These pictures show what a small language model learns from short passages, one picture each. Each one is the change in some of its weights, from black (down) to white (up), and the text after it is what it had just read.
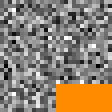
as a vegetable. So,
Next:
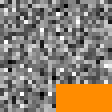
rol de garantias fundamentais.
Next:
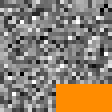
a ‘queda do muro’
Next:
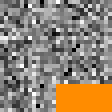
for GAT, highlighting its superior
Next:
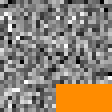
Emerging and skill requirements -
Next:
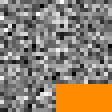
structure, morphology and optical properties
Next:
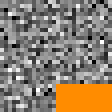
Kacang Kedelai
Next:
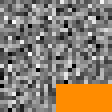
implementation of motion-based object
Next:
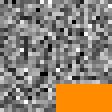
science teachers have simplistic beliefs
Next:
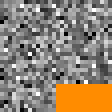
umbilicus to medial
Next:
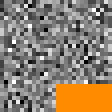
Hence, selecting 5 villages from
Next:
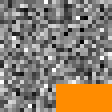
of an enterprise can be designed
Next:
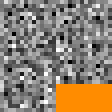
aspects of gender confirmation surgery
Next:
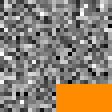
turlari. Konstruktorlik
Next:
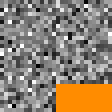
Citizen Parliaments or
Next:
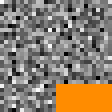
may be suitable solution and also for broader application
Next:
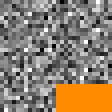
data on the area and technology of cultivation
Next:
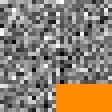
| [Formato Reduzido](#)
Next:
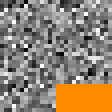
ist etwa 20% höher als
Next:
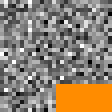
efeito estabelecida? Na
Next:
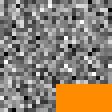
1. The full test is conducted with the
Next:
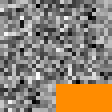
bơ vơ Làm
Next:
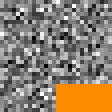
an optimized model for the study area which
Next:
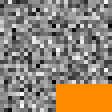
samarador usul va yo'llarini
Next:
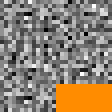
\left(\frac{\partial f}{\partial
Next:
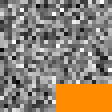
Stef van Gompel v.02
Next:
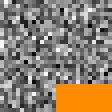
die »Subjective Expected
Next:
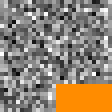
painel estão representados vários
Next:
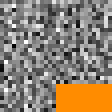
interpretation is part of the experience of the
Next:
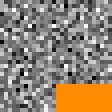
the author will conclude with its
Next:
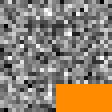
En esa línea, F.
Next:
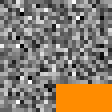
Werk Kundl 57
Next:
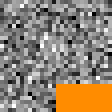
un encantamiento mutuo de
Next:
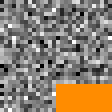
e messaggera di carità
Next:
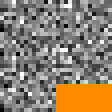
CEA. Kwolek,
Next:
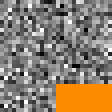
also due to increased atmospheric
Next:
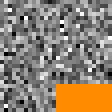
following mean concentrations in ppm were
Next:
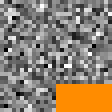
(e.g., stakeholder and user
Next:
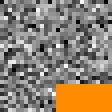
response whereas testosterone suppresses
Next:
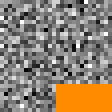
process that can be addressed using AI and
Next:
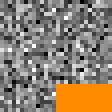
Teachers can use the concept map technique
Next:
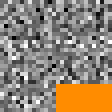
significant inverse correlation found between age of first
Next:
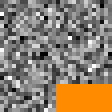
que muitas ações foram
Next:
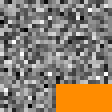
It addresses the physical, social and
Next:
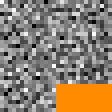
which can be fully prevented by
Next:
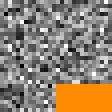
виділень становлять до
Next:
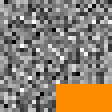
the caustic liquor is spent,
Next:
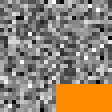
No: 04 *Gossypium
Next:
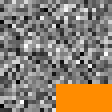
Islam Riau. -
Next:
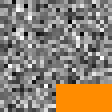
with short period of time as per ICH
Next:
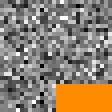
refined and formal tone of speech
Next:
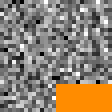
outcomes. During the meetings between the
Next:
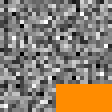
bolıń, anajan”,
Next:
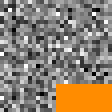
have been carried out with tertiary
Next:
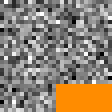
de 3%, parece estar actuando
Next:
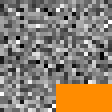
deixa seu leitor “ser
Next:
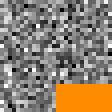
of emerging technologies, particularly metaverse
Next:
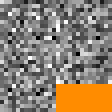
Sobre los resultados que se
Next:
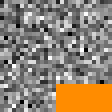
zones of Western Siberia were
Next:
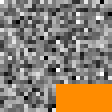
nacionaliniame BŽŪP
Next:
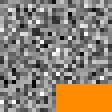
media nightmare: Facebook
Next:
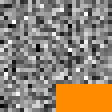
was essential to know the relationship among factors,
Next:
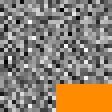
fatty acid content. This research
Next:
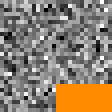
enhanced connectivity in fragmented
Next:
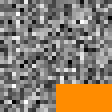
table to make inferences on the overall
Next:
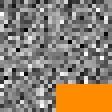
whose identity mattered in the policy-making
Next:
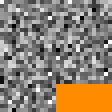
cognitive, cultural and educational functions.
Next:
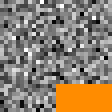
tilt rate of its linear change was
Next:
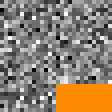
mais eficiente produzindo
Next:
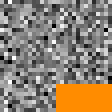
Для проведения занятия
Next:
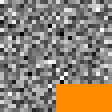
and when required. All data was recorded
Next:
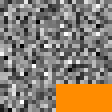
well-being. This research addresses
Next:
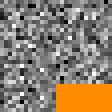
qaysisi ko`chma
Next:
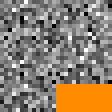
racional que calcula su vida, su
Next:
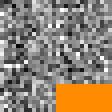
é o direito à cidade como
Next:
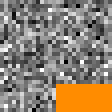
systems, which are preferably chosen by modern
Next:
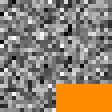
and to place only resourceful information so not
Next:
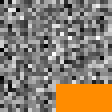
human-like. In comparison,
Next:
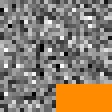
stage of mental development of the child first
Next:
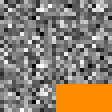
on the test showing that the significance value
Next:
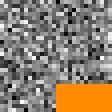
the domains that are categorized as
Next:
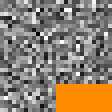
iborat. Dorivor
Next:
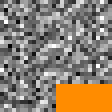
международного университета
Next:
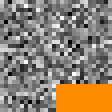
by collagenase digestion.
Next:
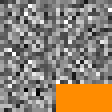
O'RNI Siyob Abu
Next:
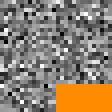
Sánchez (2013), es decir
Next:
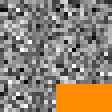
baliqlarda keng tarqalgan
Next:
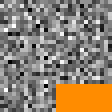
the chemical compositions of the
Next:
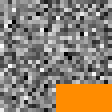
Strabismus is one of the
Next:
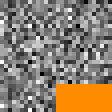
L'objectif de notre
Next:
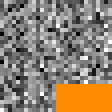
flow over predominant parts of the flow
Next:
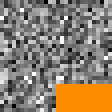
permet aux départements RH de
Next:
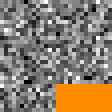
Karşılığı yüksek
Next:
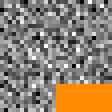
dilihat dari tulisan siswa
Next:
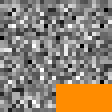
Marxist Interpretation of
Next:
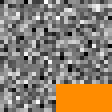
and rate specifications serves as a
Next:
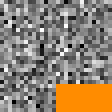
facing the industry and what interests
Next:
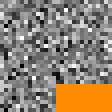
have been used up to date, including
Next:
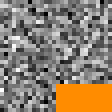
additional information will be added to the Wiki
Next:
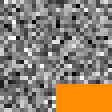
tolerated by the community for men,
